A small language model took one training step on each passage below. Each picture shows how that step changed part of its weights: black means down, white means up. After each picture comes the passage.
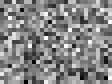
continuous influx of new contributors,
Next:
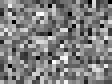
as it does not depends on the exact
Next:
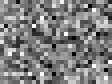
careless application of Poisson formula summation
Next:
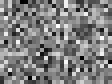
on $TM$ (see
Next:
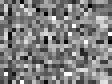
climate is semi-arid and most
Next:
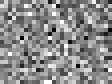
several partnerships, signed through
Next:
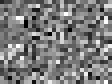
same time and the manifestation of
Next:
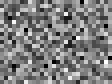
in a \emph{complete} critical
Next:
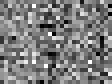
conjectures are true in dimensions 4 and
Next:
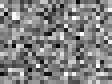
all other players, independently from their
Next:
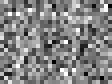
an important context in which we can test
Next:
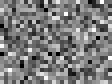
For any $\xi\in
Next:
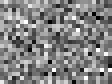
d< n$, the conclusions of
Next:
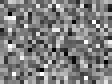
Async Learning Platform
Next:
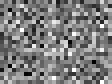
(ISF) for the
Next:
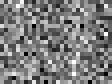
the third one is from the extension method
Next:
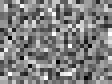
for BO, are tested by
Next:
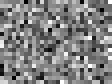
practices (i.e.
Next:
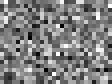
Institute of Automation and Information
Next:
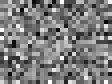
$R=1$. Without any
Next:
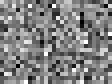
mostly affected by types of
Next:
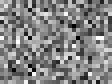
requires a close inspection of the
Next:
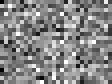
made available on request.
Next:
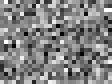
matrix equal to zero wherein the matrix
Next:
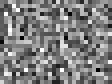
of mood on school level female
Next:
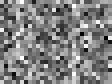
set covers a different set of
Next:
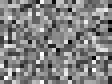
exists so it may be perceived and
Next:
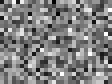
the spinal joints that are
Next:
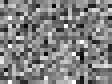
specific activity of 100 micro curies per
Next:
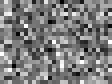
}$. For convergence of scheme, we
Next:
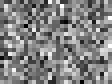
help the students and remove examination
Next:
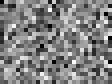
mechanisms. Membrane systems control
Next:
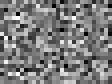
of CO₂ capture and storage technologies and
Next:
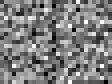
rules for calculation of the volume integral can
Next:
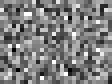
different doses of gamma
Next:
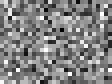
optimal rank~$P$ approximation of the
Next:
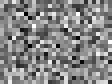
supply chain, suggesting that firms that
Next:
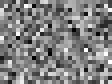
Assumptions are required to translate
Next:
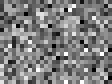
number of cases enrolled in this
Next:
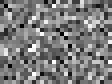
instruments as tool for hedging
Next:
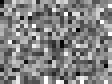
into two distinct categories: discourse
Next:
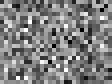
of pseudo-lattice ${\Bbb
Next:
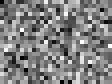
${\bf (C)}$-regular and
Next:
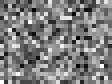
Tool Type Length
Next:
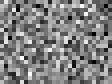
and understanding of all universes.
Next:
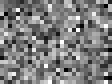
entire projective resolution of any $M =
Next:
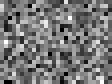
SIP or MIP diffusion
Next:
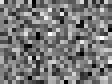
decision of 1 April 2005
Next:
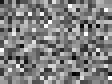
applicant's quality.** - a)
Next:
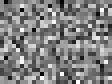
lock, the quaternion method is
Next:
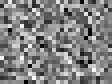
of the change, Independent
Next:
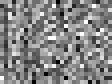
not similar to the one presented here,
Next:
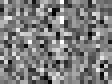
sprouts, turmeric
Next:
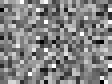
be limited only to the selected respondents from
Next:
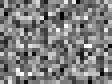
the ellipse linkage in
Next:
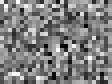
\varphi(1, x, q
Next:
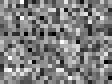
of dual curve lying fully on the
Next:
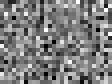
lived in a medium sized family
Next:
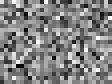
included in this class and in general,
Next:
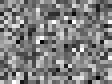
work in low-light conditions. On
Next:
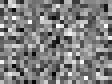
are entirely optional:
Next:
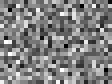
systems or in the case where uniqueness of
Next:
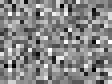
paper, we shall give evidence that
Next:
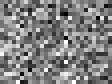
for preparing copper oxide
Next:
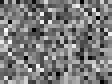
6) If in the area
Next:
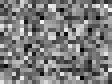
a detailed discussion of the environmental monitoring
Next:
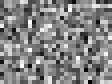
This paper reports the technique devised to
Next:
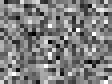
Adaptation of Agile Methods
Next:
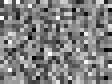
$A$. Drinfeld
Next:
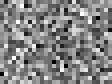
and meta-algorithms to
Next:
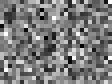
and ``$p\in
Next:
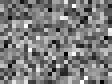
found in Appendix 1 of:
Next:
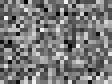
HK is the Knoop
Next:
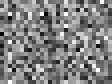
on one of the edges, then
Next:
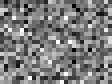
the interaction Note : This figure was created
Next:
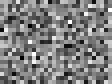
\end{EQA} Then
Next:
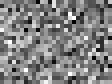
weeks Jacek
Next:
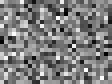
are biautomatic by
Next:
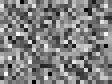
of about 2.4 million
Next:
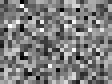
(0 to 9); that leaves us
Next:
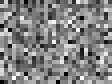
localized errors, e.g.,
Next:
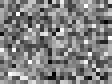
\a \leq n$. Then
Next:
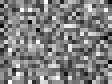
other hand \begin{equation*}
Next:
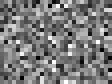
as well as small artifacts,
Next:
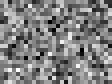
region $E$. Similarly, we have
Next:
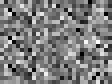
of an asymmetric pattern of
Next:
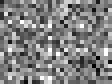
plant species. Keywords:
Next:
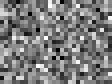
equator and one at higher
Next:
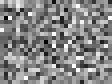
and further educate women about the
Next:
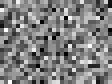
The representation~$A_\bq$
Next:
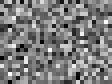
and Health Sciences SGT University,
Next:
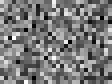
number one knot $6_2$
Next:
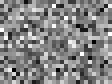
4 paradigms to better
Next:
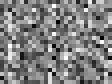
article. FM contributes to the
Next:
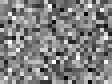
we can compute the initial values for the
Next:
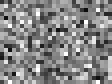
criminal consequences. However, in each
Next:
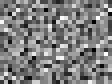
reports i attached pics of
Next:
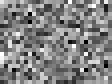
these two creating some HSV
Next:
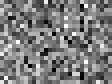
of polynomials in $x$ determined by
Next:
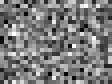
are huge. However, in
